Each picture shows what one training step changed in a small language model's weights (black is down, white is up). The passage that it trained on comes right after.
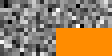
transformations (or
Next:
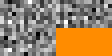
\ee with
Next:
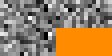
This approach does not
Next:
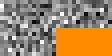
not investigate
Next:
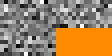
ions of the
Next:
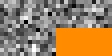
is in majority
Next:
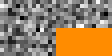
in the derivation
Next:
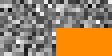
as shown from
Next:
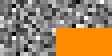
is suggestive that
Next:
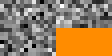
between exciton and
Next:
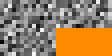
speed of light
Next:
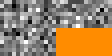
language dataset
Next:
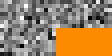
Small grains
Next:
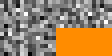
are tightly
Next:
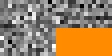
of position variance
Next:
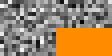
is achieved for
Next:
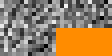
sample due to change
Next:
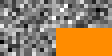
wind speed
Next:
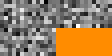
is more than
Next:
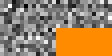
top of the standard
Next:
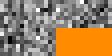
detectors in the
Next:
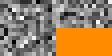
the strong global star
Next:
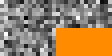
stars into the disk
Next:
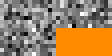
background, the
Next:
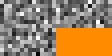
a spatial region of
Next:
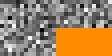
has the representation
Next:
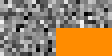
that the simulated
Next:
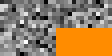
z}$ and
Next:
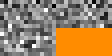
model) lead to
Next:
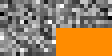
by identifying and
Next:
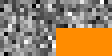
The third characteristic
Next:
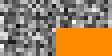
for the corresponding
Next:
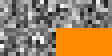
ESS for
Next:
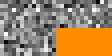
strongly depends on the
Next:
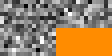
of both accuracy and
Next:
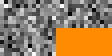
In this work,
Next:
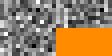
} \hline
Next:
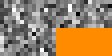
aims to
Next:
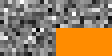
gluon from
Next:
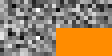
suppression from the
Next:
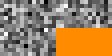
smaller than the threshold
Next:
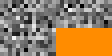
is no known
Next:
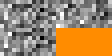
variable number of
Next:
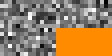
We set the lower
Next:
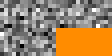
workers are from
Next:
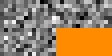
formation energy and that
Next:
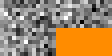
be localized in
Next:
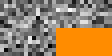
positions of
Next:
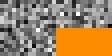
was established and
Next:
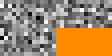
measuring the
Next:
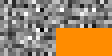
length of the side
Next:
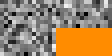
one assumes that
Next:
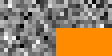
model that includes
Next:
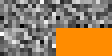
states in 2D
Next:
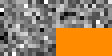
the kinetic term
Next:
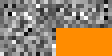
covariance function
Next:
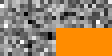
the trajectory
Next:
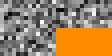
the two modes when
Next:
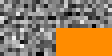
$E$ of
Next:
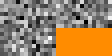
exploration of the
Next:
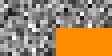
to be the
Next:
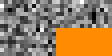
in a scenario where
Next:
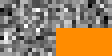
Our results help
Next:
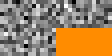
to use the
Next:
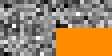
contextual systems are
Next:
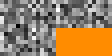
for a new
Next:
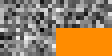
consider the lattice with
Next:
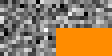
(i) how
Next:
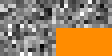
star point on mass
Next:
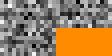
at equilibrium that is
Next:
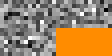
the heavy
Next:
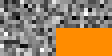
conditions of the
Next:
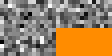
such that for
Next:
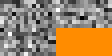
with the existence
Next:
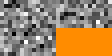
the entire life
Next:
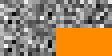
formulation of the
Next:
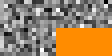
figure by a
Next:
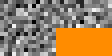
phase is due to
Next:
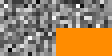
this difference has
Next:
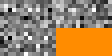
within the film
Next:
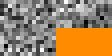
tried an
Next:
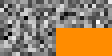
the periodic terms
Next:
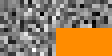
latter case one can
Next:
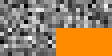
There is a
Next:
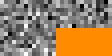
performance of the methods
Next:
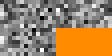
their sum. The
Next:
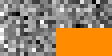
tracking the
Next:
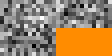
at the boundaries
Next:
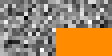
the amount to be
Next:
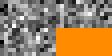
ratio of kinetic
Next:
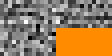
of $G$
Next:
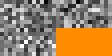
than two superconducting
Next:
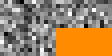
because a typical
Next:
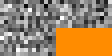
impact of the defined
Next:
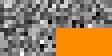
through CSM.
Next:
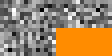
outputs. This
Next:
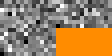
modules of the
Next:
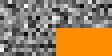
of glasses
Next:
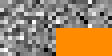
comparable to a
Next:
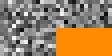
predicted suitable
